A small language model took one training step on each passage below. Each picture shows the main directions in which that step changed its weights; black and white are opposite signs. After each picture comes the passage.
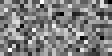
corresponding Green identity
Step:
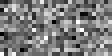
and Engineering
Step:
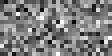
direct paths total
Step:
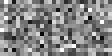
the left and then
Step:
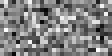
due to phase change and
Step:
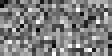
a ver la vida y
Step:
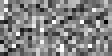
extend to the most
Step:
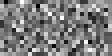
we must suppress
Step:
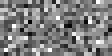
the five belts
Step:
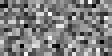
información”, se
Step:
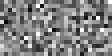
sphere SEE
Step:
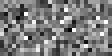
the distribution as a
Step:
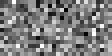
noyob deb
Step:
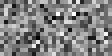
nosso país.
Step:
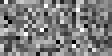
efficient transport of
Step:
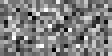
{\rm days}$
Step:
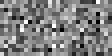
induits par la
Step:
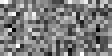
and (b)
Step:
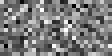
as the characteristic
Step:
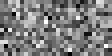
solitonic solutions
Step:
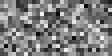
financement et
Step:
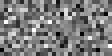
the resulting time
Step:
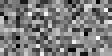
The pseudo
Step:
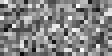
with \emph{no
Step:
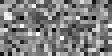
los cuidados en
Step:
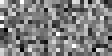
education quality
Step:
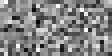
data, performed with
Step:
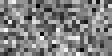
renewed interest
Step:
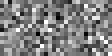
de comentários
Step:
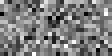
в статье
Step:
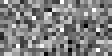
– xususiy
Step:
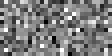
the SFE for the
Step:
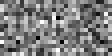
monitoring these
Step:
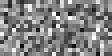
es la encargada
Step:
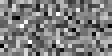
space coordinates are
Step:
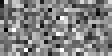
plano, sem
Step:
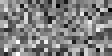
up over conventional
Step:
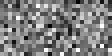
disease. |
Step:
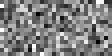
conflicts. To
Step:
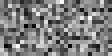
from 0 mA to
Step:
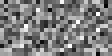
conversion in the
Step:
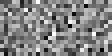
în practica
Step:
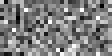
(with the size of
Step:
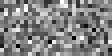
CV measurements were
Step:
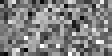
bilan Switch
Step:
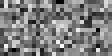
to show is the
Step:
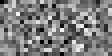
in hoever
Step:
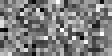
to characterize nuclear
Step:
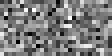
ou negócios
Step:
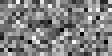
conditions initially have only
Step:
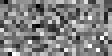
was higher than 600
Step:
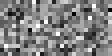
is a limiting factor
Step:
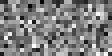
institutionnels au
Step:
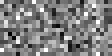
}\textbf {\bibinfo
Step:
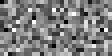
ризики і
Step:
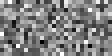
will break
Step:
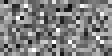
umidade relativa do
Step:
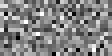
Rede em função
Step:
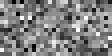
desde que fueron
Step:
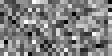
effective killing coefficient
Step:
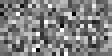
relatórios de
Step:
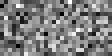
und Philipp
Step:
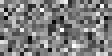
an increase in the
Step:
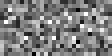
the authors
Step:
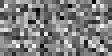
and N is because we
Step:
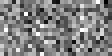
overlap of
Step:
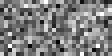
vorba despre
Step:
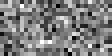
mientras que
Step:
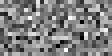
wheat based on
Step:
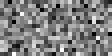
en sciences et
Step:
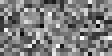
IP allows
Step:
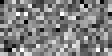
a pour mission
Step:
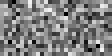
we sampled
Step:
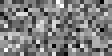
a special variant
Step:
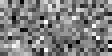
masuk ke dalam
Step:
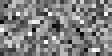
em sua primeira
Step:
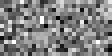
explained in detail
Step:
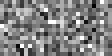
dalam bidang
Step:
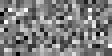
the $z$
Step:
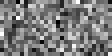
length will have a
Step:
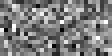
the PT2
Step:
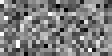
seriousness of
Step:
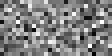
treatment period
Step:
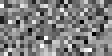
backend server does
